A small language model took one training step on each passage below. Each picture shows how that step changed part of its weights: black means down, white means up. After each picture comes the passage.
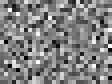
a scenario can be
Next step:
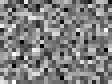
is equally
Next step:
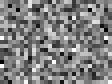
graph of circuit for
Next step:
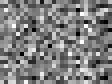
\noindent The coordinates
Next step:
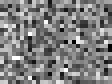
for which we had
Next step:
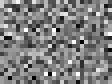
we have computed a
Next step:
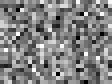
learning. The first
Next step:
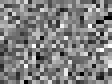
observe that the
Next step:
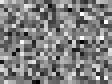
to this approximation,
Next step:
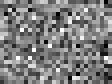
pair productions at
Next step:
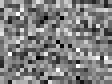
discussed in Appendix
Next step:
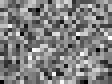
of the magnetic and
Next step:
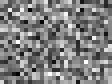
compared to the control
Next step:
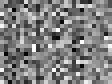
is achieved with
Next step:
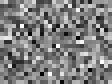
the following.
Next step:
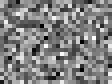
over the mass function
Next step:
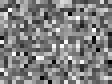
which would provide the
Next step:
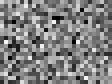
been any result on
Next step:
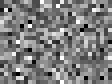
experiments, as well
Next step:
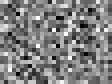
al. uses
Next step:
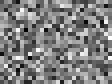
with its location and
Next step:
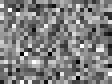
matrix only yields the
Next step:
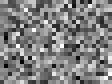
the derivation of
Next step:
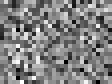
the spanwise
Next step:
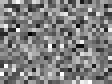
we take an
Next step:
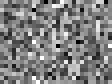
different temperatures.
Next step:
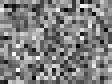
exception of
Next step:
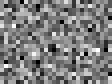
is shifted
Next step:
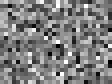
projector. All
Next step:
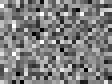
It is shown that
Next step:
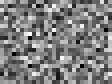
stability properties
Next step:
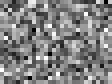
updated via gradient
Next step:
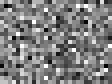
allowance for some
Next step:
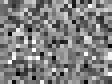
the spaces
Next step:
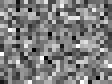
wind profile and
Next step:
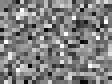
with MRI
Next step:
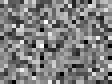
the distance,
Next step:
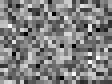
of generalised
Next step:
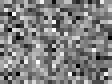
true massless bulk
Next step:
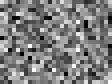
as functions of
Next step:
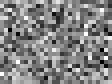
avoid getting
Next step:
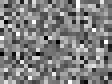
also helpful when
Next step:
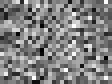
defined by \e
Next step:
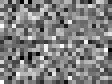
is probably
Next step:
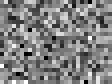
the neighbourhood
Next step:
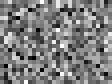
density in the rate
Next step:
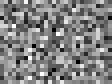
makes clear what
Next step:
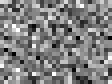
RTD at
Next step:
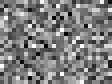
well known that type
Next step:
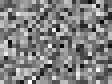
that are related to
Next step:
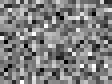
lead which can be
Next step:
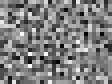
per user) in
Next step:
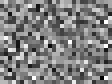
to avoiding
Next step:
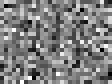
allow to increase significantly
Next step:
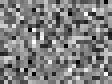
latency performance of
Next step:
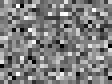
error bars in
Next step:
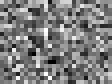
of dynamic
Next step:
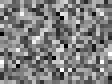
independent analysis of the
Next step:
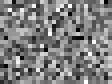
densities inside and
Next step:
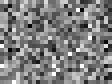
and quantitatively
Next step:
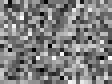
use a mesh
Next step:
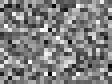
us use a
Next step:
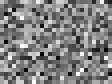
infinite lateral
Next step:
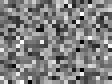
the limit of zero
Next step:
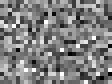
valleys when
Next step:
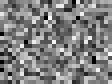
a sample of
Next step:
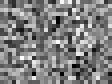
higher resolution,
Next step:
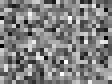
are needed for
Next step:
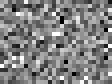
here is in fact
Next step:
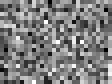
for a more complete
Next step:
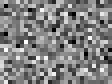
Moreover, the
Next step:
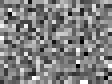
limited spectrum, and
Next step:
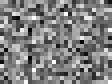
surface curvature of
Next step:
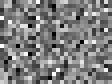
\le q
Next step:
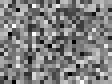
TSD and
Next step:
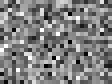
which are not well
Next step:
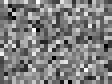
separate data
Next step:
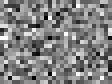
identifies a set
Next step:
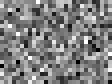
case of a single
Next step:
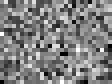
the magnetic response to
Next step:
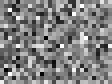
conference on
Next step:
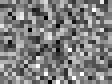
possible against the
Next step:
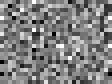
graphite, and
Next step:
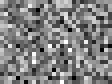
of the system's
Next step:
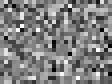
our knowledge about massive
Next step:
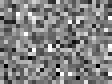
are done in a
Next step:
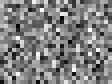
we infer from
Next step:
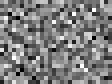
matter surface density within
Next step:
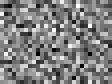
be understood
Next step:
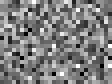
in the parton
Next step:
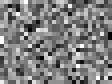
integration and the boundary
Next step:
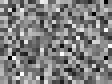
scattering effects matter
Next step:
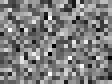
a conjecture
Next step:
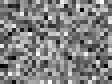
un grado de
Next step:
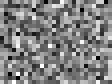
different encoding
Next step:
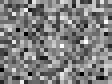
display the first
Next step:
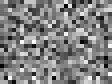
the momentum point
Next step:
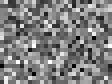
the connectivity
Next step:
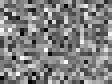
natural consequence of
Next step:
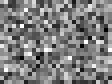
the DM particle
